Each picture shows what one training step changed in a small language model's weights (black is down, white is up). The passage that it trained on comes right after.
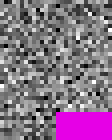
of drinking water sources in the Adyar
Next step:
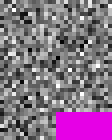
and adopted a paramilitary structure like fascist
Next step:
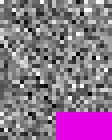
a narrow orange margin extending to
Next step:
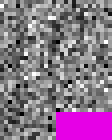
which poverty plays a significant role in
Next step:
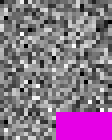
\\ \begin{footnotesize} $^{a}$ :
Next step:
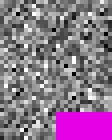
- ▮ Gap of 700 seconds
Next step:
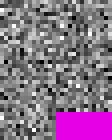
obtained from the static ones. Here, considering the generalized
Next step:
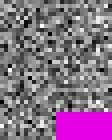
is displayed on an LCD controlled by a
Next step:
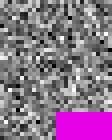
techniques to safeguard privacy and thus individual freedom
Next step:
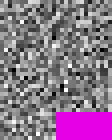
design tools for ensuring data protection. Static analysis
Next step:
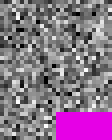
are genetic and environmental factors at play for the development of
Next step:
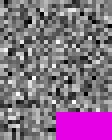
of cardiovascular disease, primary prevention
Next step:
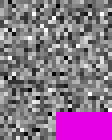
online, excluding the traditional environment in the
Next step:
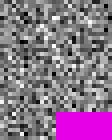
and maintained by qualified and well trained
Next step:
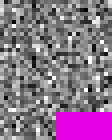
point -- or, indeed, that the horizon shape is
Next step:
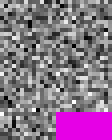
LK timescale becomes much shorter than the
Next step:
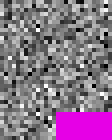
transport to the laboratory refer to section 7.3
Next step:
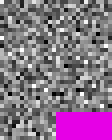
SNL for performing XPS measurements. This work
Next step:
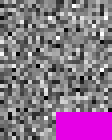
predictive control. \newblock In {\em
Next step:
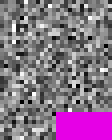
Nagoya University, Nagoya
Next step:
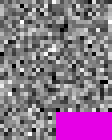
development of the energy system, the efficient use of energy
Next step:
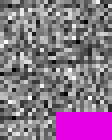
d_c -dimensional z_i barwise
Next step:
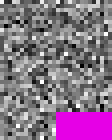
monopole axial part of the initial data
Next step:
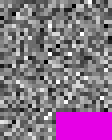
results show that the algorithm is not sensitive to the choice
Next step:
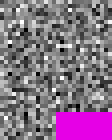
an agent with supervised, feed-forward regression.
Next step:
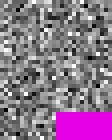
purity Sigma laboratory, Nashik, and
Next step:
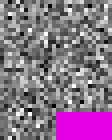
prior $p_g(z)$. \STATE
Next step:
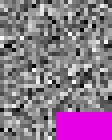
allowing the sample to drop into the cell,
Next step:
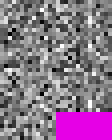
mentioned in CPCSEA guidelines. All experimental
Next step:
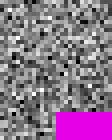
3 covers data privacy, security and management. We
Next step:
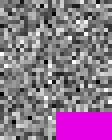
all the thermo-mechanical cycle.
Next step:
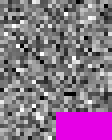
is to meet visitors and admirers
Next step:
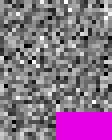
fabricated, different optical characterizations were
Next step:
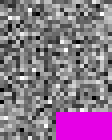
along $X$ direction and rotates simultaneously around its
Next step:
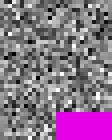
are taught by only one teacher who manages
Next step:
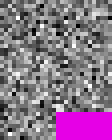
on the distance from the star as well as the mass
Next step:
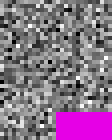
change in the model summary table 3 and this change is
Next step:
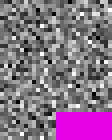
and 1.4 meters. The roots are
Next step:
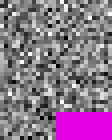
palate. The excisional
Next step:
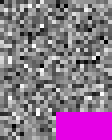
pollution measurements and industrial noise, in relation to
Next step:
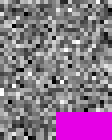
discharge tube (CO₂ - lasers with
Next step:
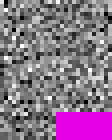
role of stress in our lives. Stress plays
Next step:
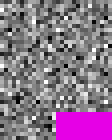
they were in the UK; from these coordinates, we
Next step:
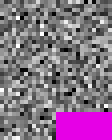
on the other hand are not approved by the
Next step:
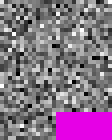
is a polynomial in $\eta$. They are
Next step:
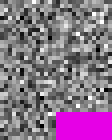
of learning have been profitably implemented is Software
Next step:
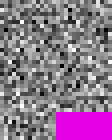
multiscale strength model for extreme loading conditions.
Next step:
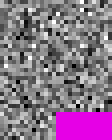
and village sabhas to challenge gender
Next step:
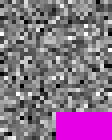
with a complex taxonomic situation (Ronse
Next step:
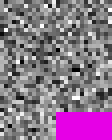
distribution and evolutionary significance of this character.
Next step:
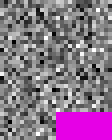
of the PV underperformance seen in some
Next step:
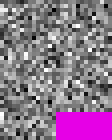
containing LDPE was monitored by measuring Optical
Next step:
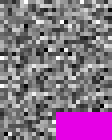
Group 1 Group 2 Group 3 Group 4 Group 5 Group
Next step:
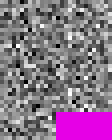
to intangible property.³ Intellectual
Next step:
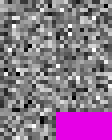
angular frequency, and $\phi$ is the phase.
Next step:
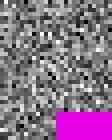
that is upstream (nodes that feed into the
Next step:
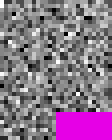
2020). Therefore, environmental culture should be considered a
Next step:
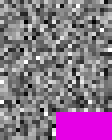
in Unidirectional Composites.
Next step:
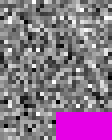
of a musical performance. Keywords:
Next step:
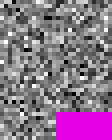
Questionnaire Returned 1
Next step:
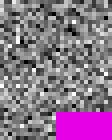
asymptotic equal-sign behaviour for large $n$,
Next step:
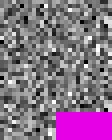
the parties discussed the establishment of diplomatic
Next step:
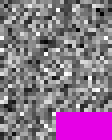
distribution.[5] **Figure S1**.
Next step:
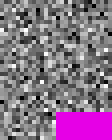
and. However, it cannot prevent voluntary no
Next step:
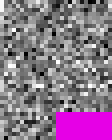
heating, housing, agriculture,
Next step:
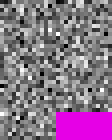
process goes hand in hand with the process of
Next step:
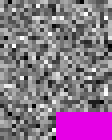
aligning their own lives with that purpose. This
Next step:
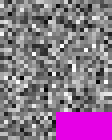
process, ensuring consistency in the questions asked and the
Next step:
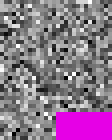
latter category, nine papers use synthetic suites in
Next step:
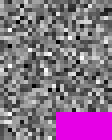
This allows us the introduction of a scalar quantity
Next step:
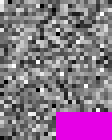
knowledge about local and global issues. ESD provides an
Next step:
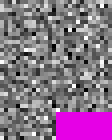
configurations, in the present work we have explicitly proved
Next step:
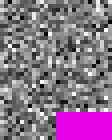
almost impossible. The current global situation involving the
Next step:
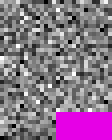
particular, but also including the UK. ¹¹
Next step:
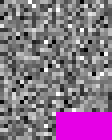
metal between the first and second passes; the
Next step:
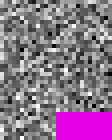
National de la Recherche Scientifique of
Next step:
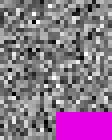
can transmit heart sound data with a small PLR
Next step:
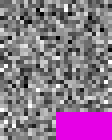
of the observer. We can see that the more knowledge
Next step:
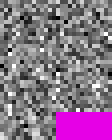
of Muscles TG treatment group UERJ
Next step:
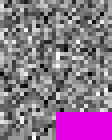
stabilization copper, a large value of
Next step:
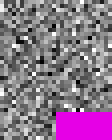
slight deviation between mini-batch and validation
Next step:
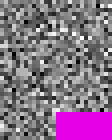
the flux of evaporated atoms) is controlled
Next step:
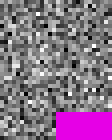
them, assembly line work is considered to be
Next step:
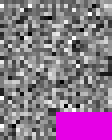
INTRODUCTION Recent years have seen growth in the
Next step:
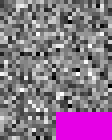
obtain the form of quantum mechanics i.e.
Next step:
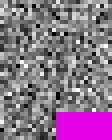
any use that may be made of the information it
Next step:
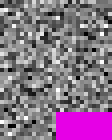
obtained from the National Chemical Laboratory (NCL),
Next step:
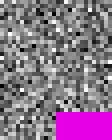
a specific class of these models. We observed that many
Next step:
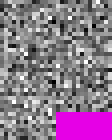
mass. Its effectiveness was empirically evaluated against
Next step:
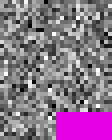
GIST of the cecum without
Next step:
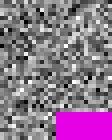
of our knowledge, its application in transferring
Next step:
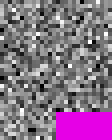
without being able to know its value as a
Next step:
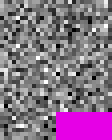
This has motivated a considerable experimental and theoretical effort
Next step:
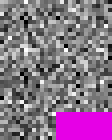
to execute in your programme? 3.
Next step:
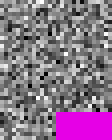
simbol $^{\dagger}$ the new sources from
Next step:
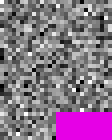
viewing inclination, the relations between stellar and observer
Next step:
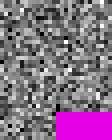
Crucially, this vector dependence makes both soft functions
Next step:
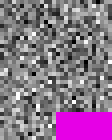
the jets from b allows to investigate heavy flavor production in
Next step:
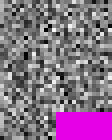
the two cases is highly unlikely. Even
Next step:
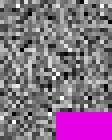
R.\ Dr.\ Bento Teobaldo
